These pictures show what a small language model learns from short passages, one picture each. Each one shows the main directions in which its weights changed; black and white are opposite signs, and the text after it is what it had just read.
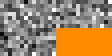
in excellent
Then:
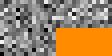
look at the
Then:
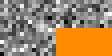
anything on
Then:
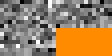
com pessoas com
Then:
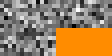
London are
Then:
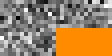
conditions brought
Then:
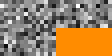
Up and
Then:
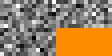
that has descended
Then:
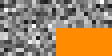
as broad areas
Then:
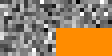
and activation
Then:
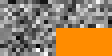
the analyzed
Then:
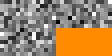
on days
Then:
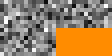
Cite as:
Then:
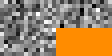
further exposes it
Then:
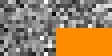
aged 15 or
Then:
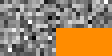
taking on its
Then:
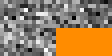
озер в
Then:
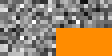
inflation of
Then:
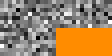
attention from
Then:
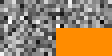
super bien).
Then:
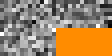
operating frequency
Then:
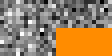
Itaca a
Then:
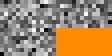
or don't
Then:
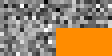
a medium for
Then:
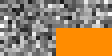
in some applications,
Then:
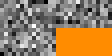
part of the
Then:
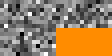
the implied
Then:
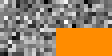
may change with the
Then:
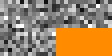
TES model provides
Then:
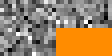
meeting of
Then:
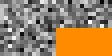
we must give
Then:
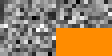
Greece while
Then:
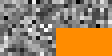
too labor
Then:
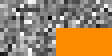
times Method
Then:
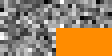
en CM
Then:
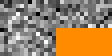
relevant ethical
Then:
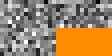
the EU needs
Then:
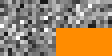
the Solar
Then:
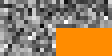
issues is obtained
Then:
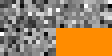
les autres
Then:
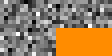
portion of
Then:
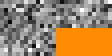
memory is a
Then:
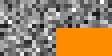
source cultural
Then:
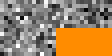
creo que la
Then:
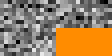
, respectively, in
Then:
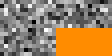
are further processed
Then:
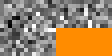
не только
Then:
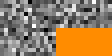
concept of a
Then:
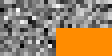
is organized as
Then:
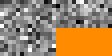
sumber daya
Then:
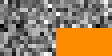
a limited number
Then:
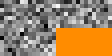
method and that is
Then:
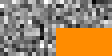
a scenario-based
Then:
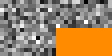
M_1 and
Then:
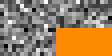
3. APEX
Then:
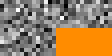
higher education institutions
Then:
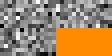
e agora,
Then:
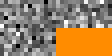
of preventive
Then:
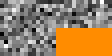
such as using various
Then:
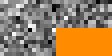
its effectiveness
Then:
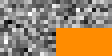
during the last
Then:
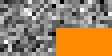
property is very
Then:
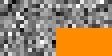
– це
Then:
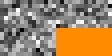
surgery as
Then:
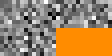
em: set.
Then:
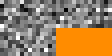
same time,
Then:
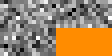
to as the
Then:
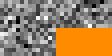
PhD student of
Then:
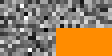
in MNS
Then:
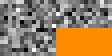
practice session
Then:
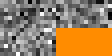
a critical mass
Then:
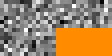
Research in Educational
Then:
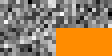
singular or
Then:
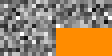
for the content of
